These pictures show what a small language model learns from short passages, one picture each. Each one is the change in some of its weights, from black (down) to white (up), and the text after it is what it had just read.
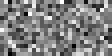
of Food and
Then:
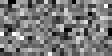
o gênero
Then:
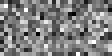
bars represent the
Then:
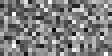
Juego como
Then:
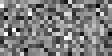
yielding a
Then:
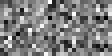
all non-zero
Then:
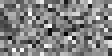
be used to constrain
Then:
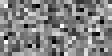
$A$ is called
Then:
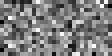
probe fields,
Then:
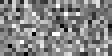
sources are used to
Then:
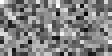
of our numerical experiments
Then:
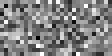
the conservation law
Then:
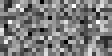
\nonumber \\ &&
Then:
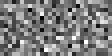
Da forma que
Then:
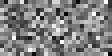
size, it cannot
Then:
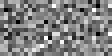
Then, there exists
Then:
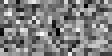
on RBF
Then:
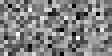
\item for every
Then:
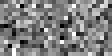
le suivi et
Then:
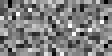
and $\Delta \lan
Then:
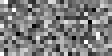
- PhD,
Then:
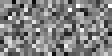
the sphere,
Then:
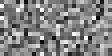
hamda shularning
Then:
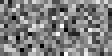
rank $n$
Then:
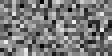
medicamentos sem
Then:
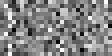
the true value of the
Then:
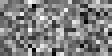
method to conduct
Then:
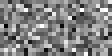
viscous fluxes
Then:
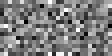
}^{\mu }\partial
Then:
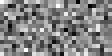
of $v$ to
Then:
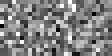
occupations become
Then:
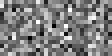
standard one, because
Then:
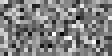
to allow for infinite
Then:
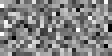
the spectral similarity to
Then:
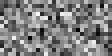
wave theory, the
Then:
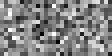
to quote the formula
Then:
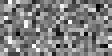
the KLOE
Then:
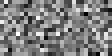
столицей и
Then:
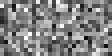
dikenal dengan
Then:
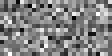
has been recast
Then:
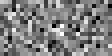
number of cluster
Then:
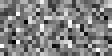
H \in {\cal
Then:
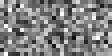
a criminal
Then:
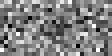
risks are thus
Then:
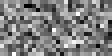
microwave background
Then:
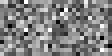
all of the statistical
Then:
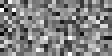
first give the complete proof
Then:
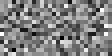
maps into spheres
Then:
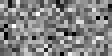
We remark that the
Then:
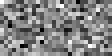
of using them as
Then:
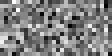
the divergent
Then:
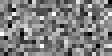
the attenuation
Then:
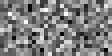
laser output.
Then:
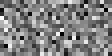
Choosing the
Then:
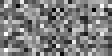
\eta {\rm
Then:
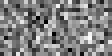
are especially
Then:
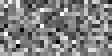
follow from the relation
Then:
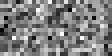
latter is just
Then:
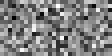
equal to $1$
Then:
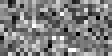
cover $P$.
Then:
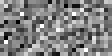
since in that case
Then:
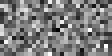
which has positive effects on
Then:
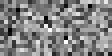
to $\cH
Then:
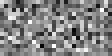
effective in estimating
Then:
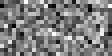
us fix a
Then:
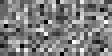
f. Tese
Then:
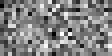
are more widely
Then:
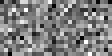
is a linear operator which
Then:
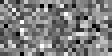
depends on many
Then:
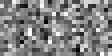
to facilitate
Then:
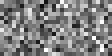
transaksi pada
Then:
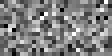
la suite de
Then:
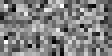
$P$ is positive
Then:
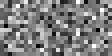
black hole.
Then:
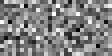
occurrence of
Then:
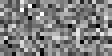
свята та
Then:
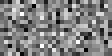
surface state wavefunction to
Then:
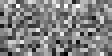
rotator has
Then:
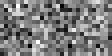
For instance if
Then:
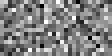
surish, uni
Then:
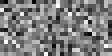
distribution at some step
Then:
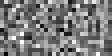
long term evolution --
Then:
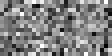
to $0$. Therefore
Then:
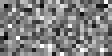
particular, in modified
